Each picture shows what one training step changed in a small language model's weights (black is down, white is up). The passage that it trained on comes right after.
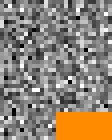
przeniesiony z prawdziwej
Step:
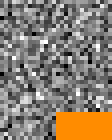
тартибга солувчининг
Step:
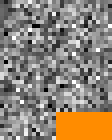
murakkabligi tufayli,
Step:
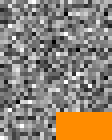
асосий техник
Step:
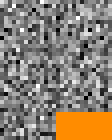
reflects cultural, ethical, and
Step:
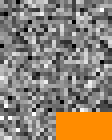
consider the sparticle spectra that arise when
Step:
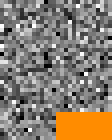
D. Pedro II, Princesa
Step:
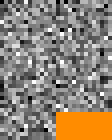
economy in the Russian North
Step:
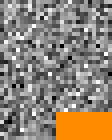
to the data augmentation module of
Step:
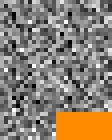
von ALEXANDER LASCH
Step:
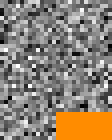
время 51 образец
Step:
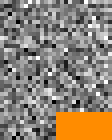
the superposition model. Finally, in Section 5 we
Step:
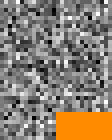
that many of the small NTFs do not
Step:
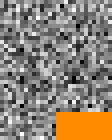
$Y_+$ is the positive definite solution of the
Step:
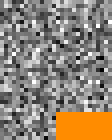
o aluno conhecer a diversidade de
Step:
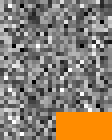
the \ac{T60} is based on a
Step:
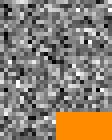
Vazirlar Mahkamasining qarori
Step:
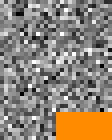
e prevenção de acidentes no local de
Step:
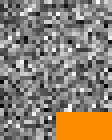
frequency and time correlations are successfully
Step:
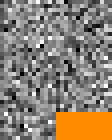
Now the result follows from equation (\ref{r
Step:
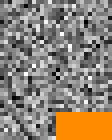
\frac{\Lambda }{\llvert z
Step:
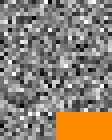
Finite Element Modeling / E.
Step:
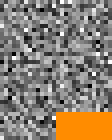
екстирпацію матки
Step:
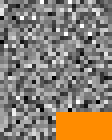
super fluids defined on its conformal boundary.
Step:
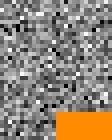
universities in China: Based on the
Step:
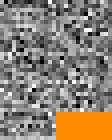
pulgada. Para esto, se
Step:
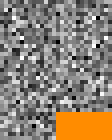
is a \v Cech coboundary. By
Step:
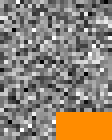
the following optimal time-decay estimates
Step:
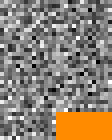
pembentukan pola baru dan
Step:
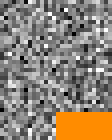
scale-invariant spectra with $n \approx
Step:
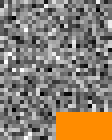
от осыпания. Уборка
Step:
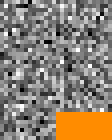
that \begin{equation} (\nabla \times (
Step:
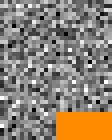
to a Hilbert-Schmidt operator $K
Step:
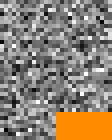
suffer from the fact that each component has a single,
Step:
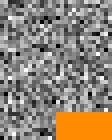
вироблення та приучає
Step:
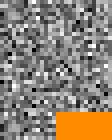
apart. Such a factorization into the two
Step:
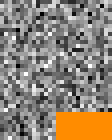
belletriseerinud suure osa
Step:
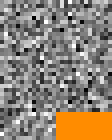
прошлому. Важно
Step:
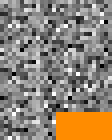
$j$, it is assumed to be
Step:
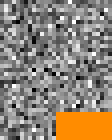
Finally, by the uniqueness of the
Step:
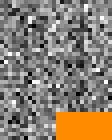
- die Person entsprechend
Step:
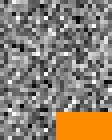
\geq 3$ and $n$ are positive
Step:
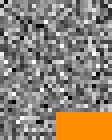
of Proposition \ref{algorithm} can easily be
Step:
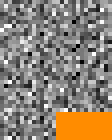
para la medición. En primer
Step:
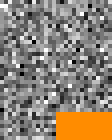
the outer loop (note if $n\ge
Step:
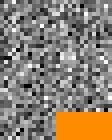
(2020). La résilience de
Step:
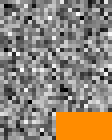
doirasi madaniy hamjamiyatning
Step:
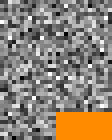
of rank $d$, $P^*$ be the dual
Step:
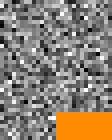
di Desa Sungai Padang,
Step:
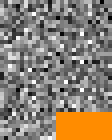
davlatlar va xalqaro tashkilotlar bilan
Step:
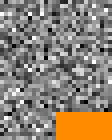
result in a slight difference in the computed
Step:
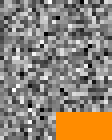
consider the values of $a$ and $b$).
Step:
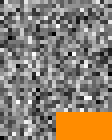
form \\ & a rainbow. The
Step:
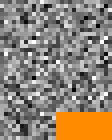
and the ray cases resides in the behavior of the
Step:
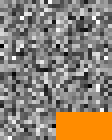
spectrum based on self consistent calculations, denoted
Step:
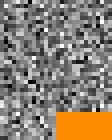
\begin{equation} \begin{aligned}
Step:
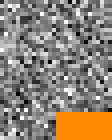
arise when interfacing fixed order tree level
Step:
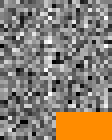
$V(\mathbb Z G)$ be the normalized unit
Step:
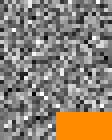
and for some constant $C$. $h$ is the
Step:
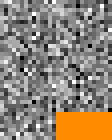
statutului de militar.
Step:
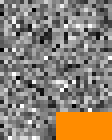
• Limitaciones en la
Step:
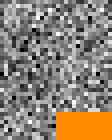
is the connected sum of the lens space
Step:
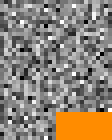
is its own symmetric approximation. However, the
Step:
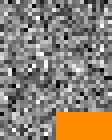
behavior of the Ricci scalar $R(r)$,
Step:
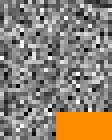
we consider the sensitivity of the substrate
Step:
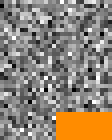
Томского государственного
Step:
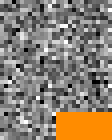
dan hukum. ²⁰
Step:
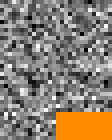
single site can carry any nonnegative number
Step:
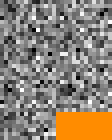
olishda ayollar ishtiroki ilg'or
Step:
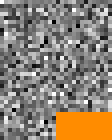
Y$. We also consider the set-valued map
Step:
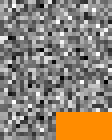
differential operator fractions \cite{ore}.
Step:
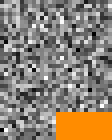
some (large) constant $M>0$ and
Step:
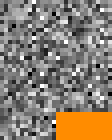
terms of $r$. Let us count the number of
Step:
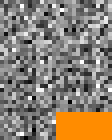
high-time-resolution data show significantly more
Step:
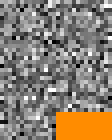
a condução de forma produtiva dos
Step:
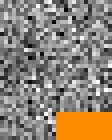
of nonpalpable solid nodules of
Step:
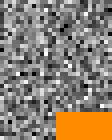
two. However, this basic procedure cannot be
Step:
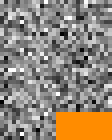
the Physics and Mathematics of the Universe
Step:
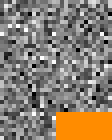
in the next theorem, which establishes necessary and
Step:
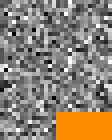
probabilities plotted in the plot
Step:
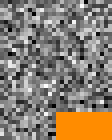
presentation of ART T1 and Ageo
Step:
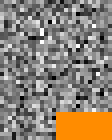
simple to decouple, since they overlap
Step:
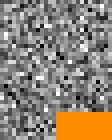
\right), \quad \mbox{where } \, c
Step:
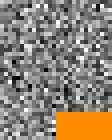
va grammatika-tarjima
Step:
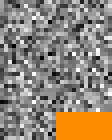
sharoitida investitsiya
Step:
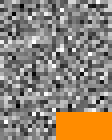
rate) and the analogous symbol $O_{P}$
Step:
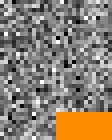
${\mathcal P}$ has a definition that can be
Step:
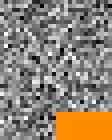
isomorphisme. \end{demo}
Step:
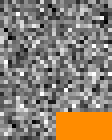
classified as bin LF1 events in the
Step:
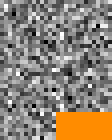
\right) \, \end{align*} where the first
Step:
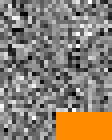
se presentaron fisuras, primero con
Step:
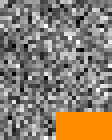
$X$, then the \emph{covering
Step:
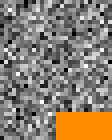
49. (Электрон
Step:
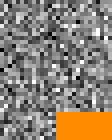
entire model via MCMC, in order
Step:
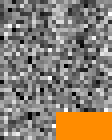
ocorre de forma paralela à
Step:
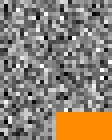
jihatdan yaxshiroq
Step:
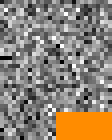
tilida boshqa tillardan, xususan
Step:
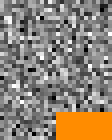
optimization, with respect to $\theta$ of the
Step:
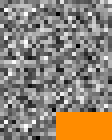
Rutgers University, The State University of
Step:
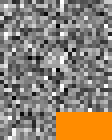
– fazer a gestante ou
